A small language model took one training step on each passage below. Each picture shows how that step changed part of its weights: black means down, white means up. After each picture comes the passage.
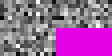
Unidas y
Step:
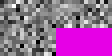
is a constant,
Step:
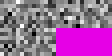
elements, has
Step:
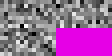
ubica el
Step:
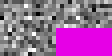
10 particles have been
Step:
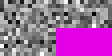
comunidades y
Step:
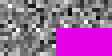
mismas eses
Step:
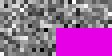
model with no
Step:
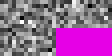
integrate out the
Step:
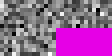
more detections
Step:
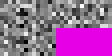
start with
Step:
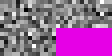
subsection contains
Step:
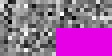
same shape and
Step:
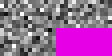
This study was
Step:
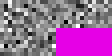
de secreções
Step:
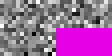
o professor a
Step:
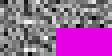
for the fact that
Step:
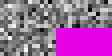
is known to be
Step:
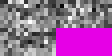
the temperature dependence of
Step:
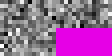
common interest in
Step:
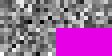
asian journal
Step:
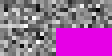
В свою
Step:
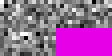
systems within data
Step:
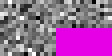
an oven.
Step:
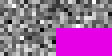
to strengthening
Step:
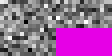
o risco
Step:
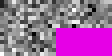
door een
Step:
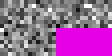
mechanism, and
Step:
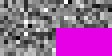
for both cases the
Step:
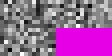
An interesting open
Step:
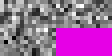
was classified
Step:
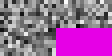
dependence of the
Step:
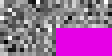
como explicitado
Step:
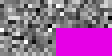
Commonly used
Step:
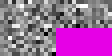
decreases with
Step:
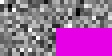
and cost of
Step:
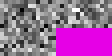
in form and
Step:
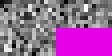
The left-right
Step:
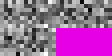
dom da superação
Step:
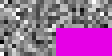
attached by
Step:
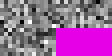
to the original
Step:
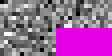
and there is no
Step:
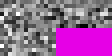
occupation distribution
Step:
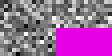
się i
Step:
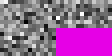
O risco
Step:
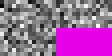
q}}$ are the
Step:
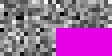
we find that
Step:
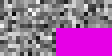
suggested that
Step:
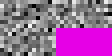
una reducción
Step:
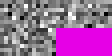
classical particle motion
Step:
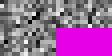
The analytical results
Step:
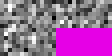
which goes through
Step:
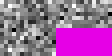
ve siyasi
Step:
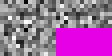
by the inner
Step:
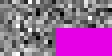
2 rows
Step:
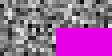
as previously described
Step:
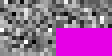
Comunidad de
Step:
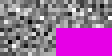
и системного
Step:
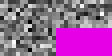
the BEPS
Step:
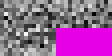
the cavity
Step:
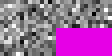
is investigated,
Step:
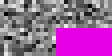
SIL section
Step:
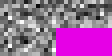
the volume of the
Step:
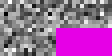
the dielectric
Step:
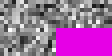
numerical solution of
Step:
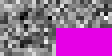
the inequality
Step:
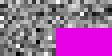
processo, com
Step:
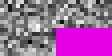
the education
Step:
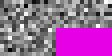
del Estado
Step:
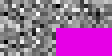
de apoyo
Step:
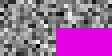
spectrum must be
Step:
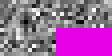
que torna
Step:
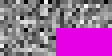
in the field are
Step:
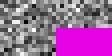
model calculations it
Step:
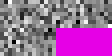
of the original
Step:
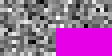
Fe to
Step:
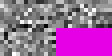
scattered wave in
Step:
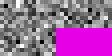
importância da
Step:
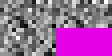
publicación para
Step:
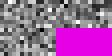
to the other,
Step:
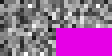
are not including the
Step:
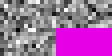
boshlangan va
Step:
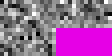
martial law
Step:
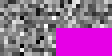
methods, namely
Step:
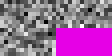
upon the specific
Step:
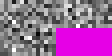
absorption lines,
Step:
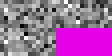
– либо
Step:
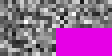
expression for the
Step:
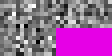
first step,
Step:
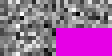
amount of
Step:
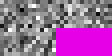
ratio of four and
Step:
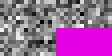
acteurs du
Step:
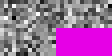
must be hot
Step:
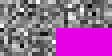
a large enough
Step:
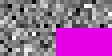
one asset and
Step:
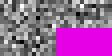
the gradient
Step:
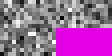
outer well and
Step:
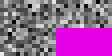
destroy all
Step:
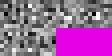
begins at
